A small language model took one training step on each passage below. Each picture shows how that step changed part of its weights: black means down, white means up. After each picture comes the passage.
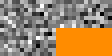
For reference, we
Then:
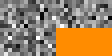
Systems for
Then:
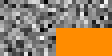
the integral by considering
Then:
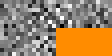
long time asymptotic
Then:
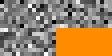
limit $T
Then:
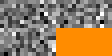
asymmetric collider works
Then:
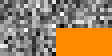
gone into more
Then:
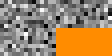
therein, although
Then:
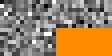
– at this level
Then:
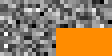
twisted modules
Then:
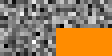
(at different values
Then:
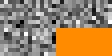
be grouped into
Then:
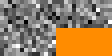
difficulties with
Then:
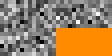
data segments.
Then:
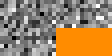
transmission changes a little
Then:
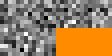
its emitted
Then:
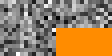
the DNA.
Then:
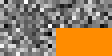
smaller than this value
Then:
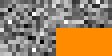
we investigate the effectiveness
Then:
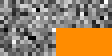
the following:
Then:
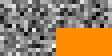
respect, to begin
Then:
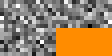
brightness data
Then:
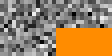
spatial dimensions.
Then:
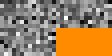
or no current at
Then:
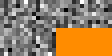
distribution should be
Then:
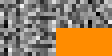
zero bias voltage for
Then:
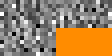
energies \bb
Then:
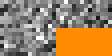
leads not only to
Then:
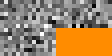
case of a
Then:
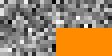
whose partitioning
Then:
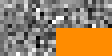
--- globular
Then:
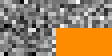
true or both
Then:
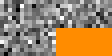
longitudinal shifts or
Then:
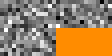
modulation. Both effects
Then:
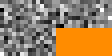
chunks to
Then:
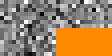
radius due to random
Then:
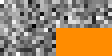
red and blue lines
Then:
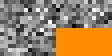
we used to estimate
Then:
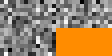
and should be
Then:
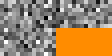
the form of the
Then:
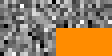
viewed in the
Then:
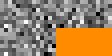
imaginary part of the
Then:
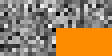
acoustic mode
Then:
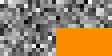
by quantum simulation,
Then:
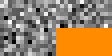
observed above. Based
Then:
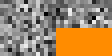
central, ionizing
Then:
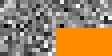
framework of the
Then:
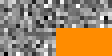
the failure of
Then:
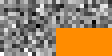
The questions for the
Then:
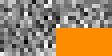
the scientific questions
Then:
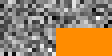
all time.
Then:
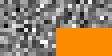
Hence, the
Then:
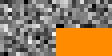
finding out an
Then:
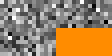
cars and
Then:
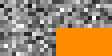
to $\bm
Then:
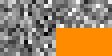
the construction of
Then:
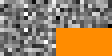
that is,
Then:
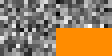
However, the small
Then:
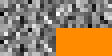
latent variables
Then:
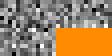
gravity models in
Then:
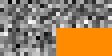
differential equation for
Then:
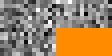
as the one used
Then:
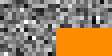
in first order
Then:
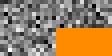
early measurement there
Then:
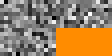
of $Q$
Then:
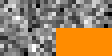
with dynamics of random
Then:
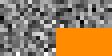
respect to $X
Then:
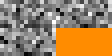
former cases,
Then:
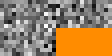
condition number of the
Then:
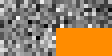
they may create
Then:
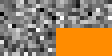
members who were
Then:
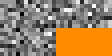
where this correlation is
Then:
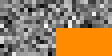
computations. For
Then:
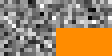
For metallic
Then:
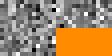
abundance decreases, its
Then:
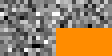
small, marginally
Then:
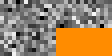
components when necessary.
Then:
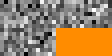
field for the
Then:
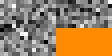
observations, as
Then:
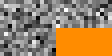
cases all) the
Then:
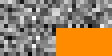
microscopic pairing theory for
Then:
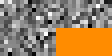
distinct personalities
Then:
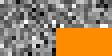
order cancels when
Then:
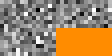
not significantly populate
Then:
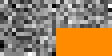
and color degrees of
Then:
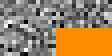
compact object masses will
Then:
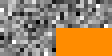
as follows:
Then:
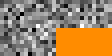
(for example from
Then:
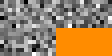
This effect should be
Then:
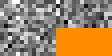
polynomials} on
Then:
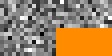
state of a
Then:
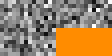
the duality between the
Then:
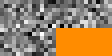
$r$ coordinate
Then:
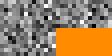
the column density difference
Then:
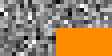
$A$ times
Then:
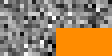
spin of the
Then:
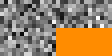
particles leads to the
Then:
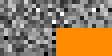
define and discern
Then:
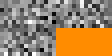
which a finite channel
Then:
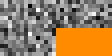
x C and A
